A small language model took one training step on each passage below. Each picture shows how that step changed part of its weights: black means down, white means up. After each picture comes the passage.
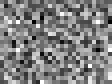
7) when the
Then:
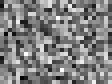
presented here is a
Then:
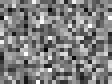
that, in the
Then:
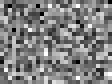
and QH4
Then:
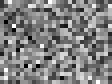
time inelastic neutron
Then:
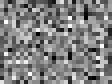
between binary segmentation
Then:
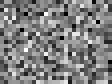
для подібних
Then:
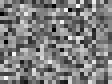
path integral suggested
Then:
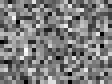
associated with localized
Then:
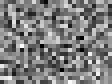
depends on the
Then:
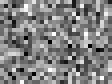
(whether it
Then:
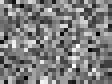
the form of a
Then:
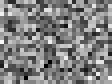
at the boundaries of
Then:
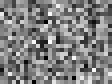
stress, energy
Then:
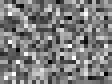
with the first set
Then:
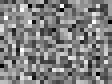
is dominated by
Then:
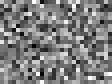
the current,
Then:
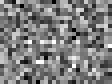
the single mode
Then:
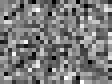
pour évaluer
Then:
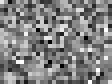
available in the
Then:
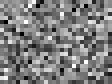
the external potential
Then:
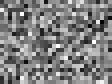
can argue that
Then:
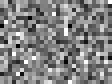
la tecnología
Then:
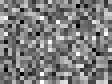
multiple bounces
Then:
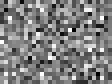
at all. We
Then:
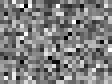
conjugate by
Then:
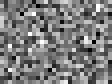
unit efficiency, and
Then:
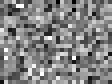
in the fit).
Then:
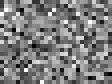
the current period.
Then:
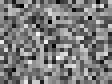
also the roots
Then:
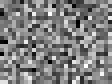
que há na
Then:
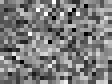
the kick.
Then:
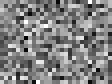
Letztlich hat
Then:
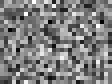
phase lies in
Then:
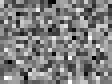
is between the calculated
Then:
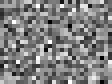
information from both bands
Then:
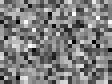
are components of the
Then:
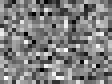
scheduled in
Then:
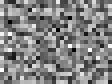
at the Γ
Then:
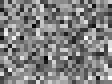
Но в
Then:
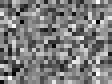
will depend on
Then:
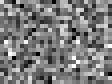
the single quantum state
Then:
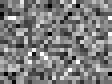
da atividade
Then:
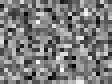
density of states for
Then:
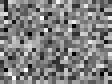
analog sistemică
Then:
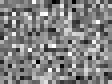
of places.}
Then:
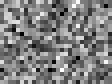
the turbulent
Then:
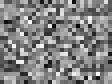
as explained in the
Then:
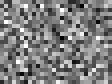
propiciar el
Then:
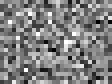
y Anatol
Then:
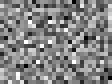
*energy equation*.
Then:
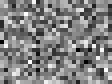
sake of
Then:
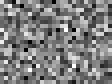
the decrease of the
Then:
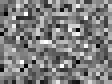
estar en
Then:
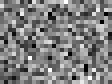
classification. These
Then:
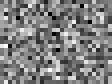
ön plana
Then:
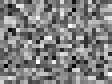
of the solar cell
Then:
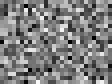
aprendizagem e
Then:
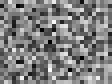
analyze a formal
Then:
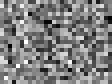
and idea in
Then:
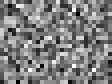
of the electrical
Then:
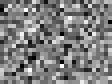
en contexte
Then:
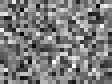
the violating
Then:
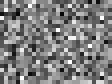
involves a wide
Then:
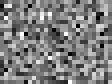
cilje smo
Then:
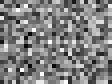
time-dependent Hamiltonian
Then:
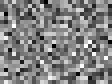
вплив на
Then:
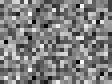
segurança do
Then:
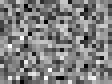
different terms used to
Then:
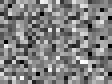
área de
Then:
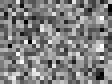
IM, a
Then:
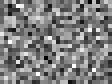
for the different
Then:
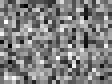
between the neutrino and
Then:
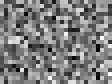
our model the
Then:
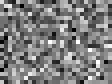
the goodness of
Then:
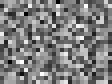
gap for the
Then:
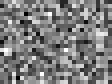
decays to CFT
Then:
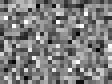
Aumenta del
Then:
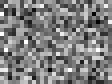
relatable to
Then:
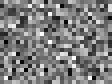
It can contribute
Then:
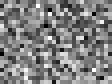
usage of short
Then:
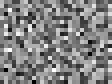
é necessário que
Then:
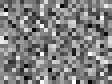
A fronte
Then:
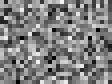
we discuss next.
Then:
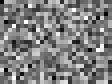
energy of Li in
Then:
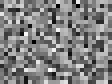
T)$ similarly
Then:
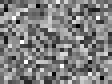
данной проблемы
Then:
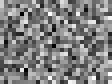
our model is
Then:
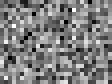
of externe
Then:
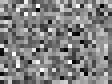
bilan birlashtirish
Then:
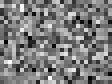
decreased global model
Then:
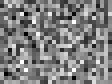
regard to local
